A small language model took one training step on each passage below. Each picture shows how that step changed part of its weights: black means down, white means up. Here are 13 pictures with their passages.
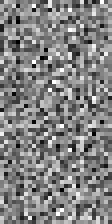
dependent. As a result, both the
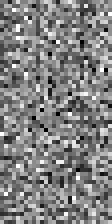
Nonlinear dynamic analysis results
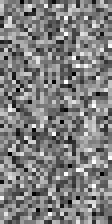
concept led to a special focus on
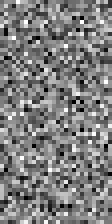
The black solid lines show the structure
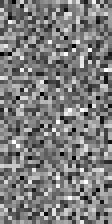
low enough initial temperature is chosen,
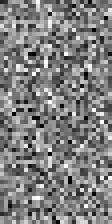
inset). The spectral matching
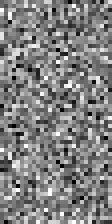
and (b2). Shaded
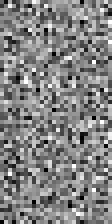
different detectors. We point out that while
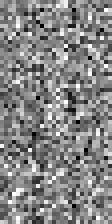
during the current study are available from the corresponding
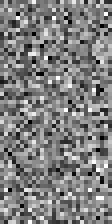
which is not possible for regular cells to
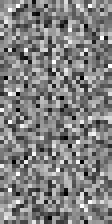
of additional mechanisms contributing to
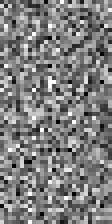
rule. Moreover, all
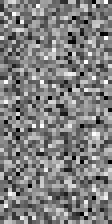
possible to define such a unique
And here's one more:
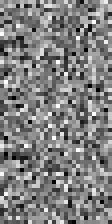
and/or discussion reported in this
